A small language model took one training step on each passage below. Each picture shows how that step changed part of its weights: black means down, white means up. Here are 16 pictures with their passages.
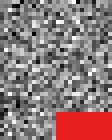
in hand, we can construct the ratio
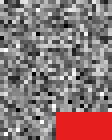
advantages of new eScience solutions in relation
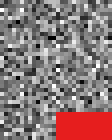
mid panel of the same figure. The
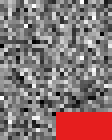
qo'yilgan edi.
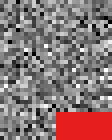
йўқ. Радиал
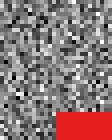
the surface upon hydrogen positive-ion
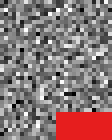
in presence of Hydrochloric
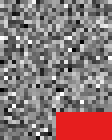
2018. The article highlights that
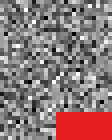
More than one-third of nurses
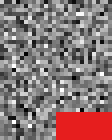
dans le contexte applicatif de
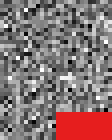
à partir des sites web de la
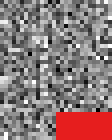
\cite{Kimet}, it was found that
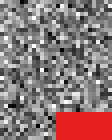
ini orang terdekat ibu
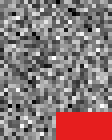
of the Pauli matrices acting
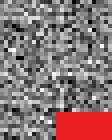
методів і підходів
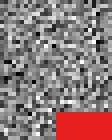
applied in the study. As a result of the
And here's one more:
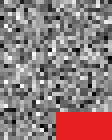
xom ashyodan foydalanish
